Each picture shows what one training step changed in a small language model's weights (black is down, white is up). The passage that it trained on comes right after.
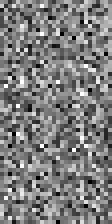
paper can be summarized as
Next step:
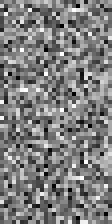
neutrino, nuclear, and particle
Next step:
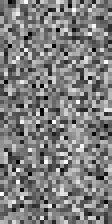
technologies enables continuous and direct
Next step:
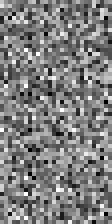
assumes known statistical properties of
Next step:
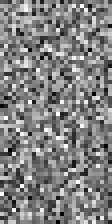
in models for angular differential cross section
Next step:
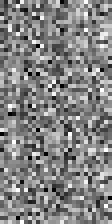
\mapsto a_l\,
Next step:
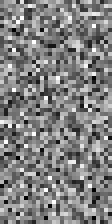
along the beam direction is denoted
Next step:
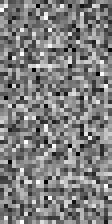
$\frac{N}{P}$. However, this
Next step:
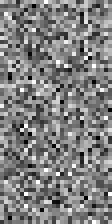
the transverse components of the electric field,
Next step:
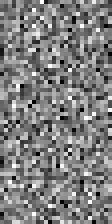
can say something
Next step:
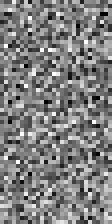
extends over the entire angular range
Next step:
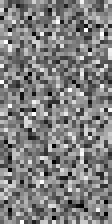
the content, while the baseline system
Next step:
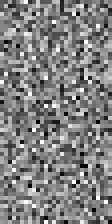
to a total rotation angle of
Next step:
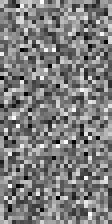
physics discovery potential can be
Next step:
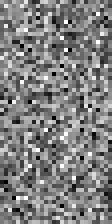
whole to identify driver
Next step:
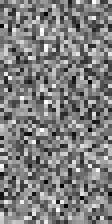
the sensor's noise. Note that
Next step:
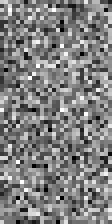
can increase their growth rates by
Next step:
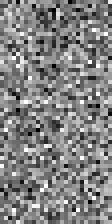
relic abundances this contribution
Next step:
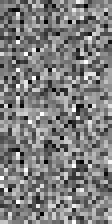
{\bibfield {journal} {\bibinfo
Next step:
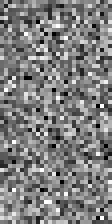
time after which the difference of the energy
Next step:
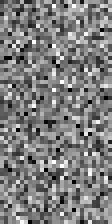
a community-detection
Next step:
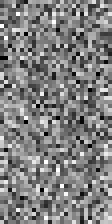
that contribute to the propagation of
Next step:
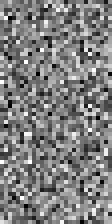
can detect $\sim$ 42
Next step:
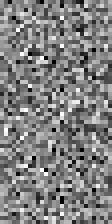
knowledge base to retrieve
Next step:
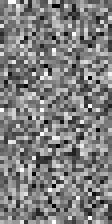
so that $\kappa_{m_{\epsilon}}
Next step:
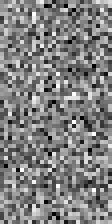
thickened planar system. We
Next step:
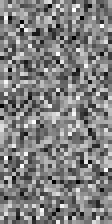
module to support the merge
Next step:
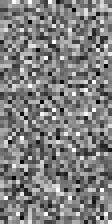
column densities of species
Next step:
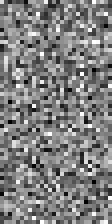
If this condition is not met,
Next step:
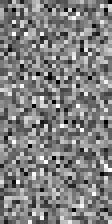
where shock heating due to gravitational
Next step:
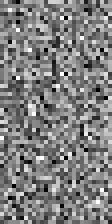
the lowest subband edge. The
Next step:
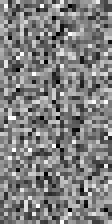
labeled in the graph and we
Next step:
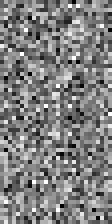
as small compared to the magnitude of
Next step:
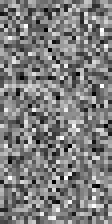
galaxies with $M_I <
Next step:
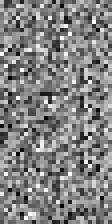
coordinate frame with an error of
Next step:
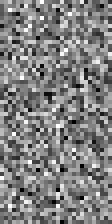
panel indicates the axis of
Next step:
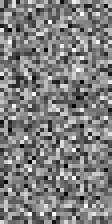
samples, i.e., let the
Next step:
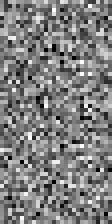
and approximately opposite,
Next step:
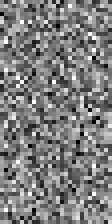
DeTurck method to solve these
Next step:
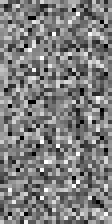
millisecond pulsars
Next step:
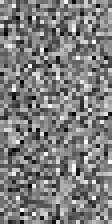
As a measurement, the standard deviation
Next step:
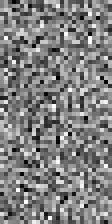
harmonics. On the other
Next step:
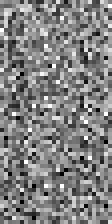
They are used for instance in the
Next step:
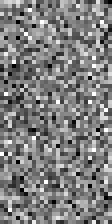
signal photon detected by $D_0$
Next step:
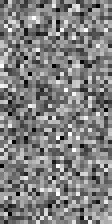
particle 1 in $\mathbf{\mu }$\
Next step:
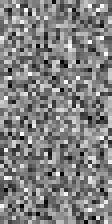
formation of charmed and
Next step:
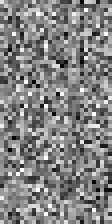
and do not have to be tuned to
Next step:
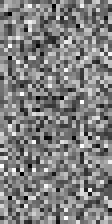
the anonymous referee for
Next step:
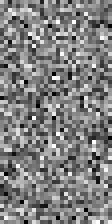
$T$, lead to the plateaus in
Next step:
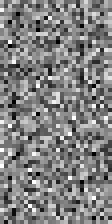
initial conditions are the same as in Figure
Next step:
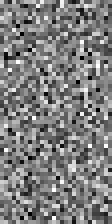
designs. Key: SA:
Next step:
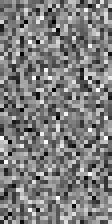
The simulation setup is as follows.
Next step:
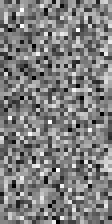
instability can sufficiently
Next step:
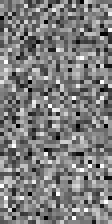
One can double check with
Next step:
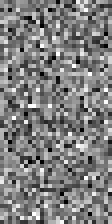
K\"ahler scalar
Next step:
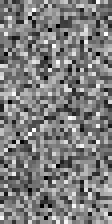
non-mixing (by considering single
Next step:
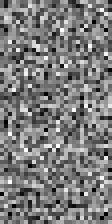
measurements. For this figure, the
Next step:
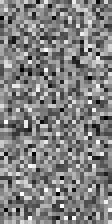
400 K) was used to fit the
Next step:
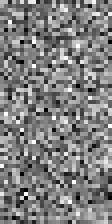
the solution depends uniquely on the
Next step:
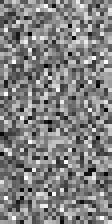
deformation occurs upon applying
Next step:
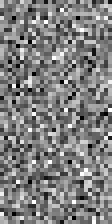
EoS parameter always tends
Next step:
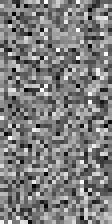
\vspace{-11mm} \caption{
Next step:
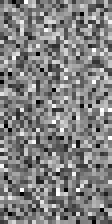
the energy-dependent anisotropy and
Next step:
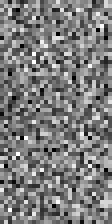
latest $\rm SFRD$
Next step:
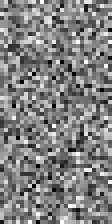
i.e. do nothing on
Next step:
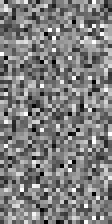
of TDDFT is that it can
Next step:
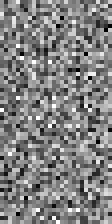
that in a time-varying
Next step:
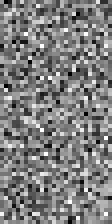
interest in this field. The subsequently
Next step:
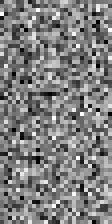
mark the average values of amplitudes
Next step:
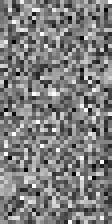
includes all the relevant
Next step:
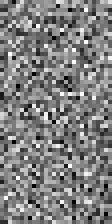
\caption{Impact parameter dependence
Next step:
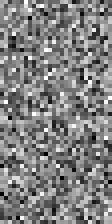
higher than we would expect for a
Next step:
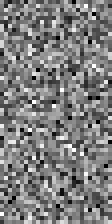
be far away from each other.
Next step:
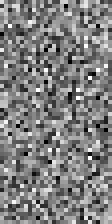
50\kms. The recorded
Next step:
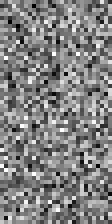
the prominent peak $S_{1}$,
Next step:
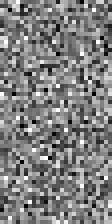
we have been rewarded by some rather
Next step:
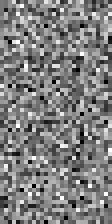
made it possible to fabricate
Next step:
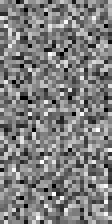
\det\left[ \langle
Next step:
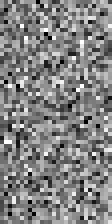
implies that one obtains the following constant
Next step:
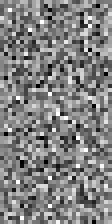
described in Sec. V. B
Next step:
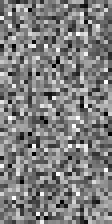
causal graph $\mathcal{G}
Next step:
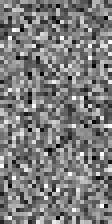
L/c$, and kinetic
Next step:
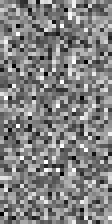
imaging camera in
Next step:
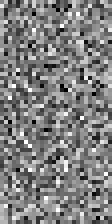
a uniform distribution in the range
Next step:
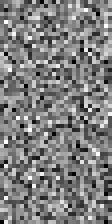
we are satisfied by a
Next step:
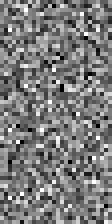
been simplified[6].
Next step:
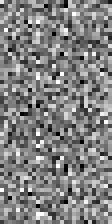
equivalent." [2].
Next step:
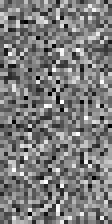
times more data than its current sample.
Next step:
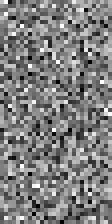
evaluation of the normalization much
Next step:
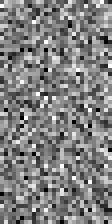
several open-source
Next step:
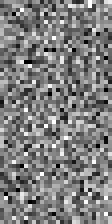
space group No.~129, determined
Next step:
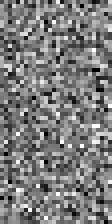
operater is split up into two
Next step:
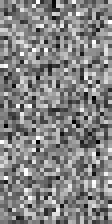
is performed to extract the texture
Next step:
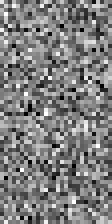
averaged with its reflection along the
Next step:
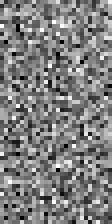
denotes residual unit that
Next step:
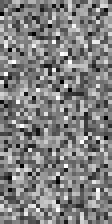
specs at the same time, does not
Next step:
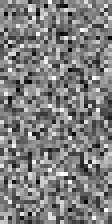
By 1996 the credibility
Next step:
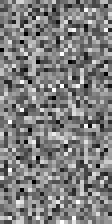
a BL~Lac. \noindent
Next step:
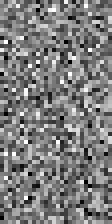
orbits, critical impact
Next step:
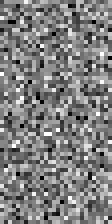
respective perihelion passages
